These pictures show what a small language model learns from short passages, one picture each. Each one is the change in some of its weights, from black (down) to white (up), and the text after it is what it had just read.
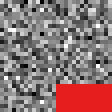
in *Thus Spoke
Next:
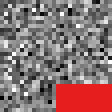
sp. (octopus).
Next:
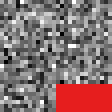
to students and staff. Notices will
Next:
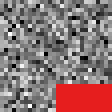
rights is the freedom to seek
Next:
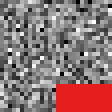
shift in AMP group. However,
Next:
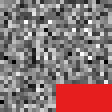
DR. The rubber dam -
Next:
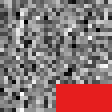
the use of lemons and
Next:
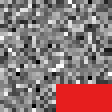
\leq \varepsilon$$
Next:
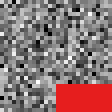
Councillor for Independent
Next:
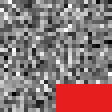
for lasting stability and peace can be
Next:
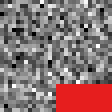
numbers for all specimens used in
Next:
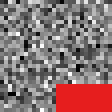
procedures for spatial ecosystem management. 1.
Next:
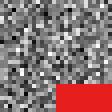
is a matter of some concern given the
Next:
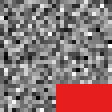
learners who are already active on such platforms.
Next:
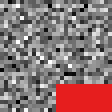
vibration absorber for the mitigation
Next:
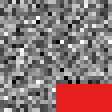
joint to be the most affected by
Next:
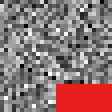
Bathory led a great
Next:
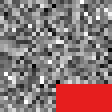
studies with null or negative findings that
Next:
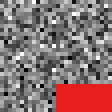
illustration Method General Characteristics
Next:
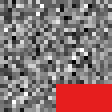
particular, we verified that driving and
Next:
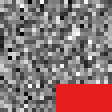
setpoint, the current and active power
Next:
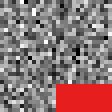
a challenge. To overcome this, teachers
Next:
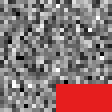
and Paso, Ibwo,
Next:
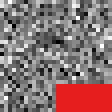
the proposed measures has been buttressed by
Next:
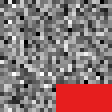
and gender stratified normative data
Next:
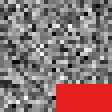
Energy absorption (EA),
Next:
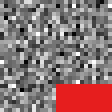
occasionally exhibit clusters which
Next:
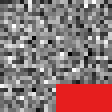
you Tinnitus patient and
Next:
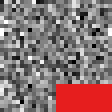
the mechanical properties and parameters were characterized
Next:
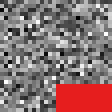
academic results. Student engagement can be
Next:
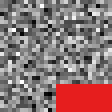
[2], which will find all integral
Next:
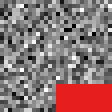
as it will be seen in the
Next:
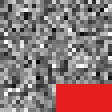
Science Dorina Minxuri
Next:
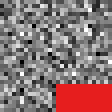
ETSI in Europe), or international
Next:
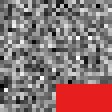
Several photographs of the process
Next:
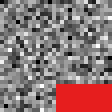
about changes between source images. Here
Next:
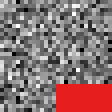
proportion of shares offered
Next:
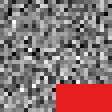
and CCF layers, assuming
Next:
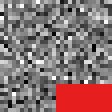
problems are solved by formal means,
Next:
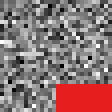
of both children and nurses, and
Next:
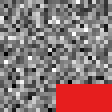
shape and designed with FR4
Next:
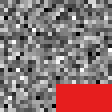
hypothesis of our electrochemical
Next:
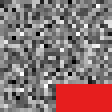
experience of the United States might provide for
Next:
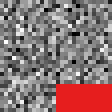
hypothesis one test aligns with
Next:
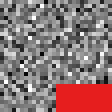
planning and also in production facility planning
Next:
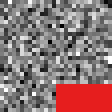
mechanisms in progressive - crushing of
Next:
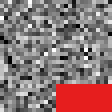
presence of glucose,
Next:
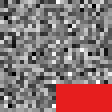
detected in Europe. Populations
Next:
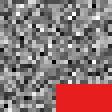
checklist of items to evaluate the study
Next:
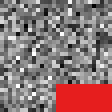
was raised to 7-8 by
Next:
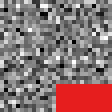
will eventually make and to qualify for
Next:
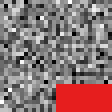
Conflict of Interest The authors
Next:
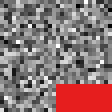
deeper layers. This can be
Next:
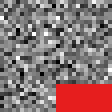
findings are consistent with results of different
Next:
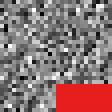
liquid (sol) to a
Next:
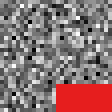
members in all parts of the
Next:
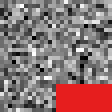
as the 95% CI spans
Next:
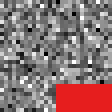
stopped, with no colour
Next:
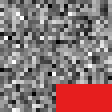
(Fig.1). The two groups also
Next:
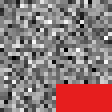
Market lists of Karad
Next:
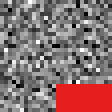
society. 6- The researcher recommends
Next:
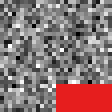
distribution called as weighted Shreekant
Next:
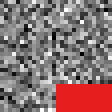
activities. Crops grown in the
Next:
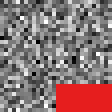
water that infiltrates the soil. The
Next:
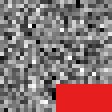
consumption of the experimental animals which implies
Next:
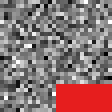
it lacks the capabilities of more
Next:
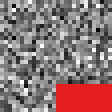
PMMA, also with different grid
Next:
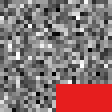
recurrence were related to survival
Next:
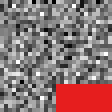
3: A cropped slice
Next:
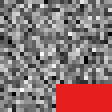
2021 in order to gain a qualitative understanding
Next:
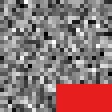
to scale the samples' size. 603
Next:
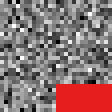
from Cassava Waste
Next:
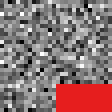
misoprostol dosage
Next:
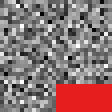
Austrian Forest
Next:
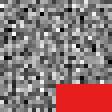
real vector space of dimension at least n
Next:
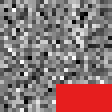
the container port, and
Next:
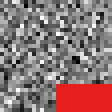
reset and the process is restarted
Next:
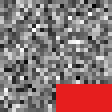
a way that $c(\beta)
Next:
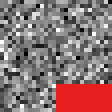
agricultural sector increasingly shifts toward sustainable
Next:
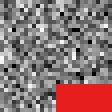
a high level of readiness to interact
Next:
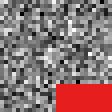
and accessibility in a “fixed
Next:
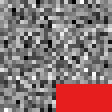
that aim to investigate phenotypic
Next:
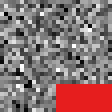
countries develop measures to prevent the financing of
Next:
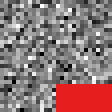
37°C, motile with
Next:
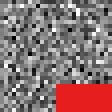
shear loading with detail of
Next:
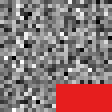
the government sector which may have been able to
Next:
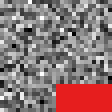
total population in this study is the age range
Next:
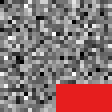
the shortest path: the sequential or
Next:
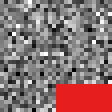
red soil-type weathering
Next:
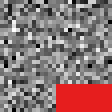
and their associated capability maturity levels,
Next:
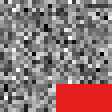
Brazilian Conference on
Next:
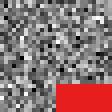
renewed interest in the use of composite
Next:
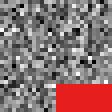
April 2021, the leadership
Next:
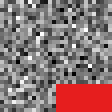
cusp, evident in all
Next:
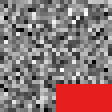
been used to improve the laboratory test
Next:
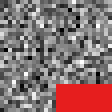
from environmental and climate change processes. Table 5
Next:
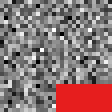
agencies, as well as civil society
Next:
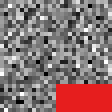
results that consumption of green tea does not
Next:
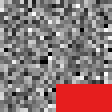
maintain the Biomedical Resource
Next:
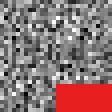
been applied to the study of the
